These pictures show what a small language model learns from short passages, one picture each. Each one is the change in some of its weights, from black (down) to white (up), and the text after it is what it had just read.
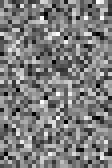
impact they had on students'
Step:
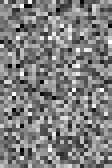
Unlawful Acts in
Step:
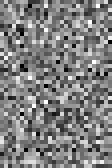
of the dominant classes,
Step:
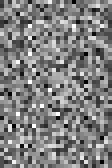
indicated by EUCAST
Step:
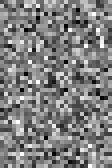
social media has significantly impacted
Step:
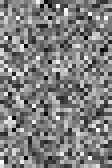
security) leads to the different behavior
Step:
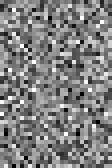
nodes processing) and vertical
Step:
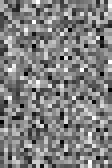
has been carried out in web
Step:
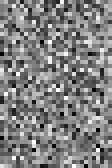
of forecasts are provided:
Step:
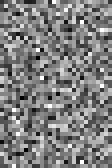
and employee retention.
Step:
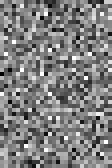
Therefore authors suggest averaging between
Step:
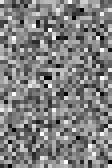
i.e. epoxy
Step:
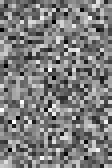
categorized into groups with the
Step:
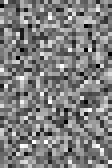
x = b_i$. The
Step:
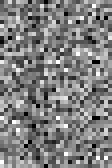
in the treatment of various diseases like
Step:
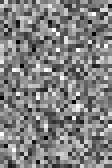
can notice the occurrence of
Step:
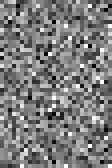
(a) absence of a
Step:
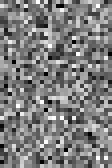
across voivodeship
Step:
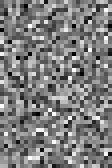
about looking worse than
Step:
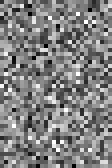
cyclone evolution, water
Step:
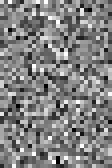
(Norsov6). The
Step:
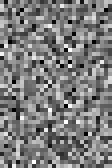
9th commonest tumor
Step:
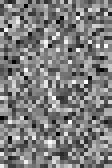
meet the actual demand for primary
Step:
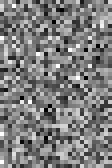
the main consequence of not
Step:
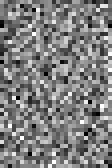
(SFPO) test
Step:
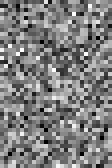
sensing $S_d \leq
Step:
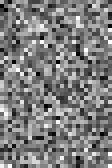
idea given right emphasis and
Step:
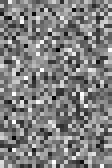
attitude cannot simply be
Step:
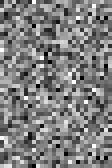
the role of structuring a future
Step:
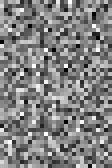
global population growth. Population
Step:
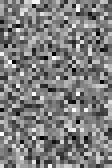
of this fly-out behavior
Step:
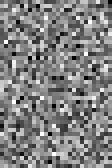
journals began to
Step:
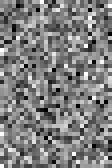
the rest were excitatory.
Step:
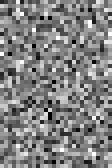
samples were composite disks of
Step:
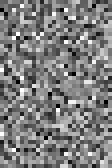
the babies and thus get
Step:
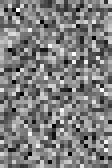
Quantitative data were
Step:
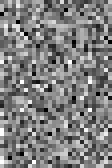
Figure 12. Zoom of
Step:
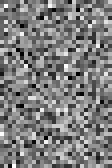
the width of 120
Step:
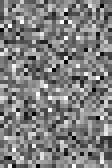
score of 8 or greater are considered
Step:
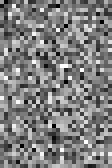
questions were analyzed using mean and standard
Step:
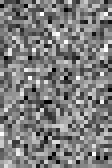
the liver was normal, but
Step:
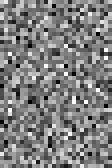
which prepared in rabbits
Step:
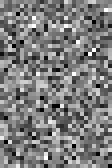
surgical site infection
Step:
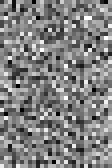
effect of smartphone
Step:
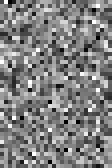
7A–C). Both
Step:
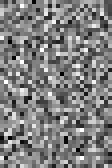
participation [9] - My
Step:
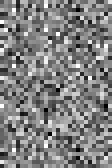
skills, the listening,
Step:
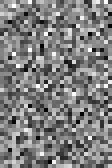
exceso de residuos
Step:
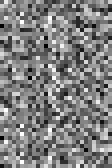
resources: technology, processes,
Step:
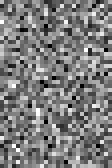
covers the full research and
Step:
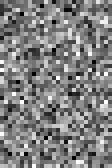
the search engine might pave
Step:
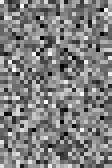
separation. Experimental
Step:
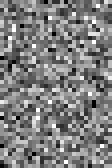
Gas Cristina
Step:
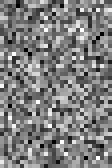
Discussion One of the
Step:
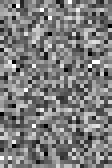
manifests in their behavior or
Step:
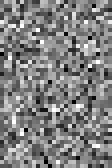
may negatively affect their professional
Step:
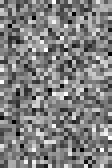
composite breaks. In
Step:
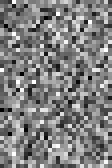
development, climax, and
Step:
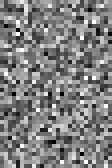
In particular, Faroni
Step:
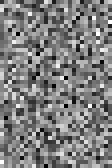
this, the sintering mechanisms
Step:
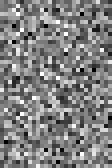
2012 (This document was finalised
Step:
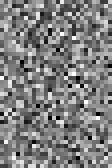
basic meaning, metaphor,
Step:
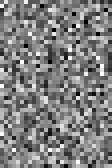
it has a minimal intervention
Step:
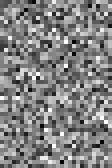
percent are female. To understand
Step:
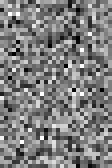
engage with procedures. Dean
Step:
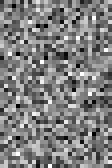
sent 10-14 days after
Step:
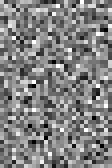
for digital penetration would
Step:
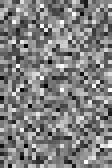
R\partial_t + 1
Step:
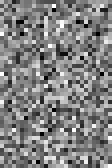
IX1A column at
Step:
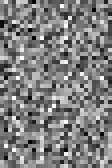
(PP) with and without
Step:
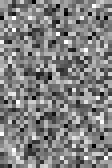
activity to the common interest,
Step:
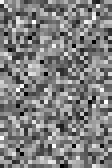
gravity. One reason for
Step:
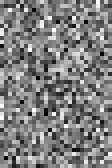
in order to promote the
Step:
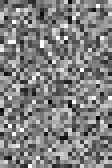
Fig. 7) but it is
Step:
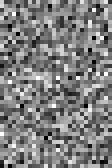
the given MDV.
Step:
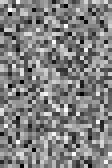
inputs as (1). As
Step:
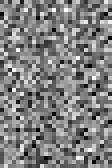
the lunar craters
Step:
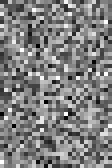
the door, especially after what
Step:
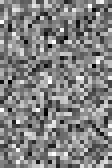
and consensus. *J
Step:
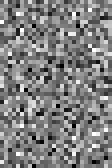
for oxygen free copper
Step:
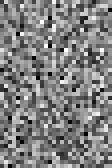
Matchstick test
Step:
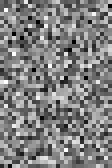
novel technology. Several
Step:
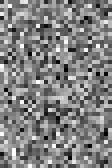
take effective measures, the main function
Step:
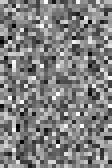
using attributes like i)
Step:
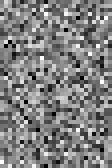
One of the ways to reduce
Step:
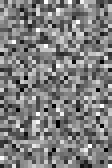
Adaptation Agora.
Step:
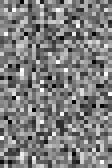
evolving field of research
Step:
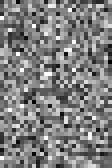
been done in Sindh
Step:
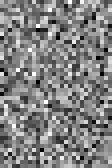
had died, compared to
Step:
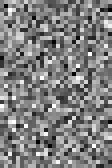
reader can find a more
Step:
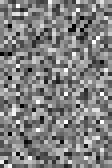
for them. D. Conclusion
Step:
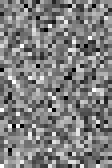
fear of negative evaluation by
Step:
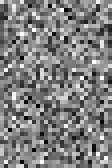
are bonded to each other
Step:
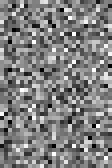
bowel movement monitoring and
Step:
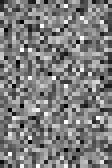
investigator (2018) was
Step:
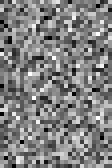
to make him wise or
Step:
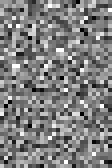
(Ratna et al.,
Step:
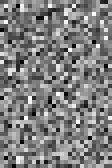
to a plethora
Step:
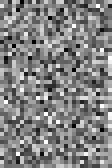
was prescribed a
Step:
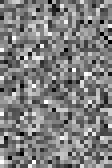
Figure 4 Screenshot
